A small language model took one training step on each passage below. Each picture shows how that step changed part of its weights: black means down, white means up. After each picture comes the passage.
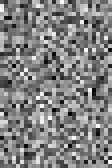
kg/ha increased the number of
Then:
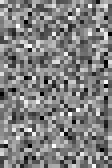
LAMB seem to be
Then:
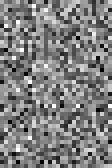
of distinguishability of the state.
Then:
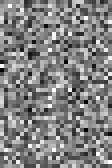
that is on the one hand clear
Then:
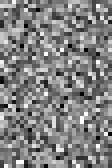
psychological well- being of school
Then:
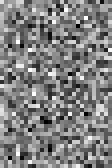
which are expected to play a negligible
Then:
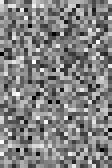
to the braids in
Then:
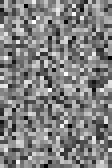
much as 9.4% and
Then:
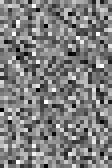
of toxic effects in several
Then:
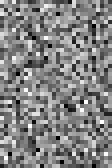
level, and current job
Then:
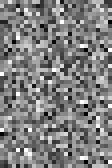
exhibits wide range of biological activities,
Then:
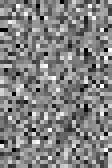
“peak” periods and for
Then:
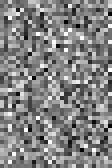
that rhythm information is
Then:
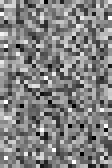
like terms to one side, we
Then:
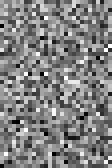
and persist in the field
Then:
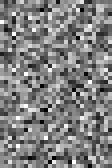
micro dilution method was used with
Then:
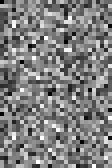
waterway): - FAS -
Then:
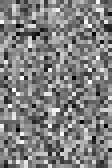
enhanced level suggests that microvariability
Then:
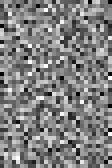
it reflects the living and
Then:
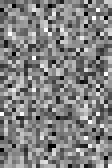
for businesses (Nutley &
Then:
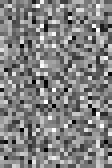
Of the four form factors appearing
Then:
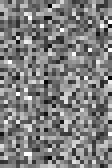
developments in communication technologies, capital
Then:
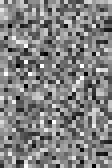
processes which we don't investigate in
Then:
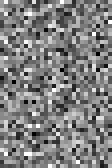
groups and share information easily.
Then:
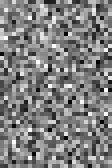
the current study are not publicly
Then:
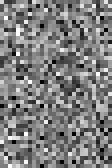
at each combination of environmental parameters.
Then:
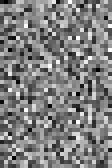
Regia* Rahana
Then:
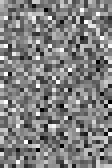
explained by considering the angle of rotation
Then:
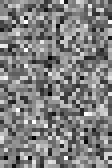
frame. There are roughly
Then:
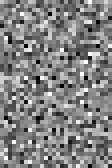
mission time. A competitively
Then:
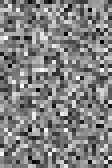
the code correspond to rectangles
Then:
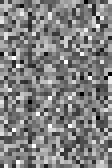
of emotions indicate that an activity in
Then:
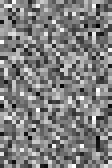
schooling, such as in high
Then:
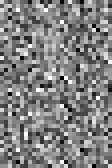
the GUs' channel
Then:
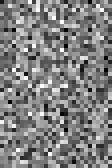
Clustering model AC =
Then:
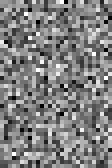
procedures. This article describes a simple
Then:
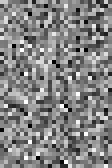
has the TF density distribution in
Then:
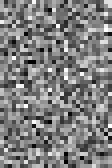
consecutive sampling. Then they
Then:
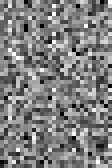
towards each other is decreasing.
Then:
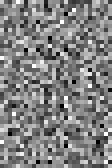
neutron beam if the boundaries are
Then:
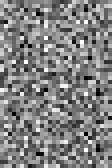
wind, bow-shock
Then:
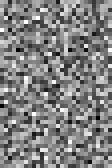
non-symmetric binary system,
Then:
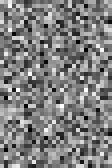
Y$, that is \be
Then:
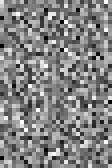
in the LTP caused by
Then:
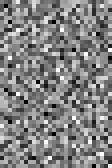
for scheduling PPE supply for
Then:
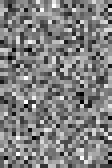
three compounds and reported in a previous
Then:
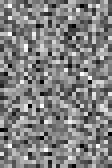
Corwin & Olowin
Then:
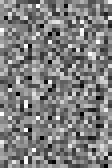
suffered from anthropic
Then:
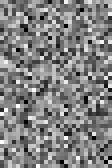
we show the dispersion curve of the
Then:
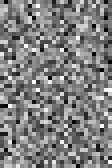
including F1-score,
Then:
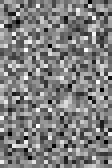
identification and analysis of hazardous
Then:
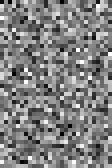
processed text chunks, and
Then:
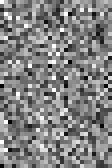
write the first term):%
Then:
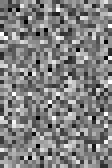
drug abuse often depend on the
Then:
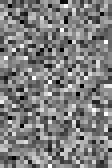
considered. Additionally, Balogun
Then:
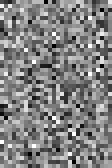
have been developed to assess the
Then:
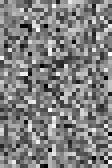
agents in a cleaning solution is to
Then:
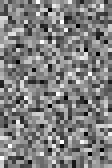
such large split angle can be created
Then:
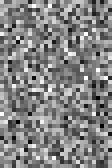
of the COVID-19 pandemic
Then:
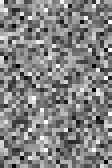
information the more it improves the
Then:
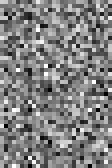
by a constant scalar $\nu$,
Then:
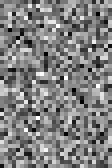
in the three-month
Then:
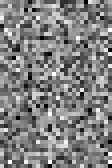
$\phi$ is a necessary condition
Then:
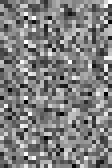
innovation programme under grant agreement
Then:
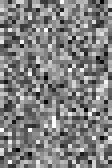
stayers had a more positive
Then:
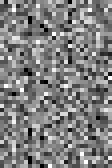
appear in the linearized Kerr
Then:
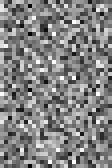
stable place in order to have a
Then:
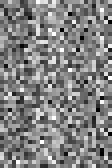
existence of a number of temperature and
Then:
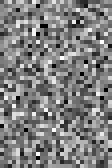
pain with radiologic features of
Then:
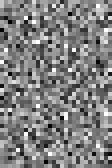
present in synthetically generated signals without
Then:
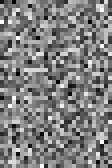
litigation. To help address
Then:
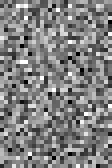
a highly effective method for studying
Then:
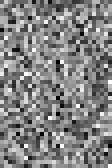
is presented in Table 1. Table
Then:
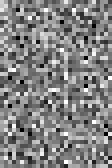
lines, the resulting disorder
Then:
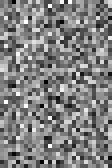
by ANOVA analysis. For both
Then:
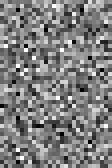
realistic flows, as recent articles
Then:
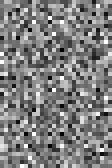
surgery, respectively, according
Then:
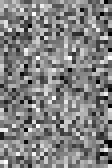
numbers 0 and 1 in a binary
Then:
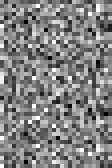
these complexes are located at
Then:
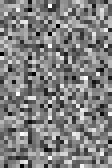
model. Some of the limitations associated
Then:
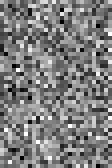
and a training time of 1210
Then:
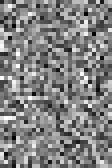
(48%) mainly between superior
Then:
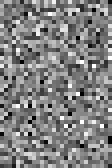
embodied musical control
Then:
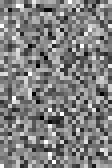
user to access server as described in
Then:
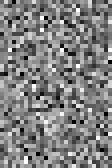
to HaShem a new
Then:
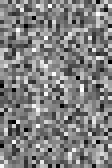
the schedule at 1.5
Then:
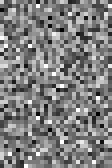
the brain just doesn't do
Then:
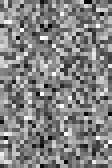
the dominant systematic effect, future studies
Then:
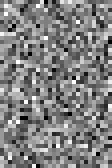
bath injects heat into the
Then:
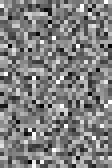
affected by weather. This makes
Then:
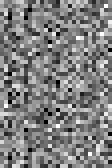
modeled separately while preserving their
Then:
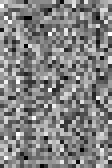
of real population. We then used
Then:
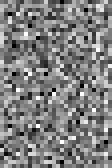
Andreotti, Field
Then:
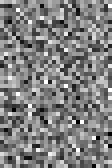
The \LaTeX{} source
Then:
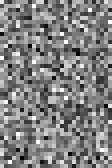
of global optical quantities to a
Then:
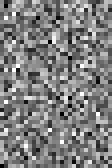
conservation biologists for successful
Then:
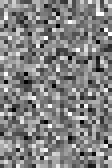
$T_c$. In the
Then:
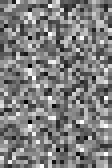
[10]. Moreover, an
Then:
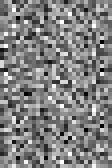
temperature, radial displacement, radial
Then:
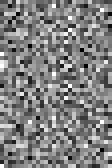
noble gases such as
